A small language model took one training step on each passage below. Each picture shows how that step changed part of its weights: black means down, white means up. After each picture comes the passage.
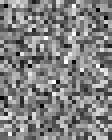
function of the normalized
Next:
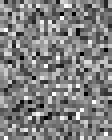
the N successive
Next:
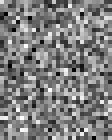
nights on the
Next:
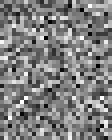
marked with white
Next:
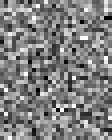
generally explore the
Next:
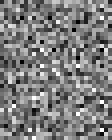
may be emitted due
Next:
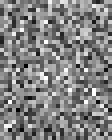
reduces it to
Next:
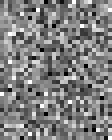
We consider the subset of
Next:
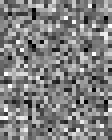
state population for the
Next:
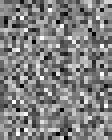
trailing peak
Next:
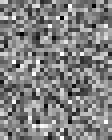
As the Rician
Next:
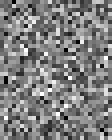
exfoliation is
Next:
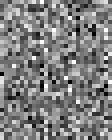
Summing this
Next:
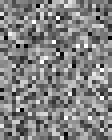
of magnitude higher than the
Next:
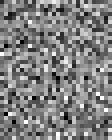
two identical solutions for
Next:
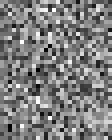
and computing.
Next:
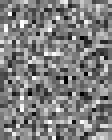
averaging over 10 different
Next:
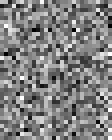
the set of channel
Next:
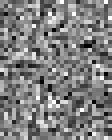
(or any other temperature where
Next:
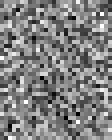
for the discussion of
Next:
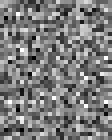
have considered be obtained by
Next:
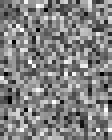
matrices. The factor
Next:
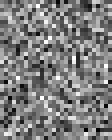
Y.~Aoki et
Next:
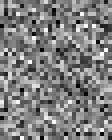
The off-forward
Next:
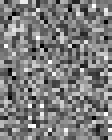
effect. In addition, the
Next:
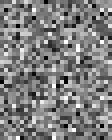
across the full probability range
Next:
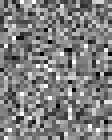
NCRI transition temperature
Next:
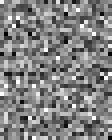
not be quickly
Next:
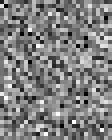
least in the cases
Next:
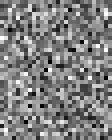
In the slab system
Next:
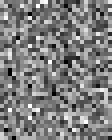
for this study. The
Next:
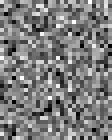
Database used in
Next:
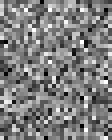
replace costly
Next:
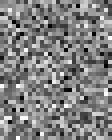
examine the role
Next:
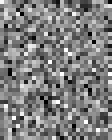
Dirac equation.
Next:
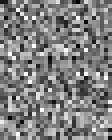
practical system to
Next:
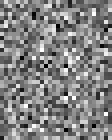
a polymeric
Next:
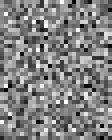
been the subject of
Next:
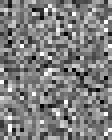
elsewhere. We
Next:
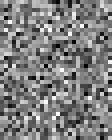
the Drude
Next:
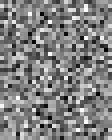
is enhanced by
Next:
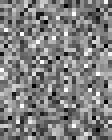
coupling laser in order
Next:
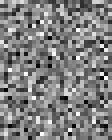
is fitted to the
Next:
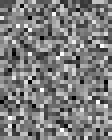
barrier height
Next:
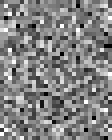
coherence of the
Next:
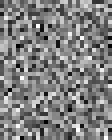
production of hadron
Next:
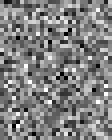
spin moment transfer between
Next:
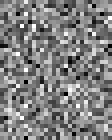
a complex function depending on
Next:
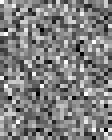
threshold, the
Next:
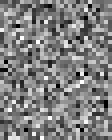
we can put a
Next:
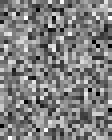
calculate the virial
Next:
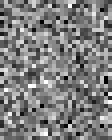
shows the resonator conditions
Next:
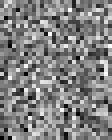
RO formalism.
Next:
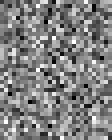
corresponding ReLU
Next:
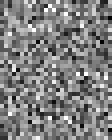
pulse this information is
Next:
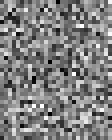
the outer layer
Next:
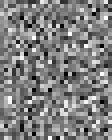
modes. These modes
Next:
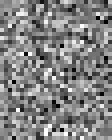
efforts over the
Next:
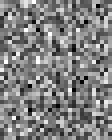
QCD fluids
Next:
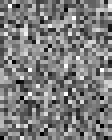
and the two-qubit
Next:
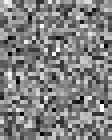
be classified
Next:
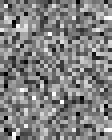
with coefficients
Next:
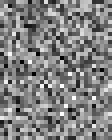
represented by the velocity
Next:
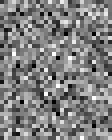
neutrino interaction ratio
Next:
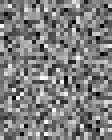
fourth stage
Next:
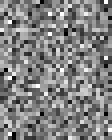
with experimental evidence
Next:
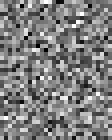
is stronger in the
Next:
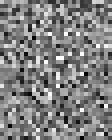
is not valid over
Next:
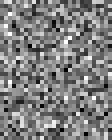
such block, as it
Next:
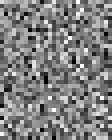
of each object with
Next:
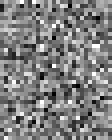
Newton's constant and
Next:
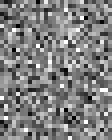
to train a basis
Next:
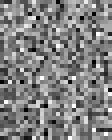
framework for analyzing
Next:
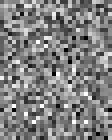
DM power spectrum and
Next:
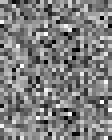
uncertainties, but
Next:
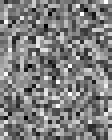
instances, the
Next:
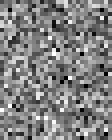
he has been handling
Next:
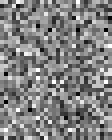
the coordinate systems
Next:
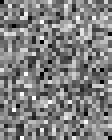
content of the mass states
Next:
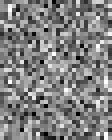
equivalent proposed in
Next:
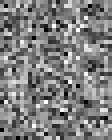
margin assessment
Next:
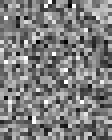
character and the dip
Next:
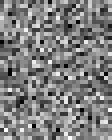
are aligned. As
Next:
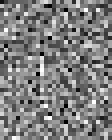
\end{equation} with
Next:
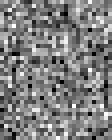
$\Ms$ at this
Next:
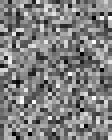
the simulations, a
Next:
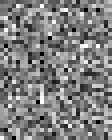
\end{figure} The
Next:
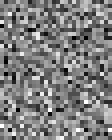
respect to $X$.
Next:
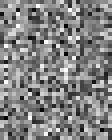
mechanisms as the single
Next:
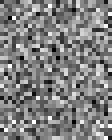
into spacetime regions.
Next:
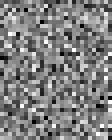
circuit modeling approach
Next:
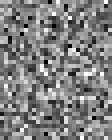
(taken with
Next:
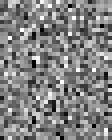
and validation of
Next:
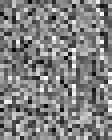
of galaxy formation in
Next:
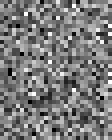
of differential equations.
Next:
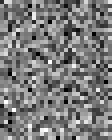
this symmetry. The
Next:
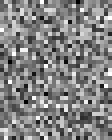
source over the course
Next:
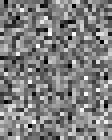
of SSP we need
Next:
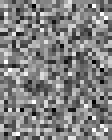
the group velocity going to
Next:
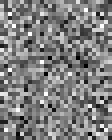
The measured spectra are
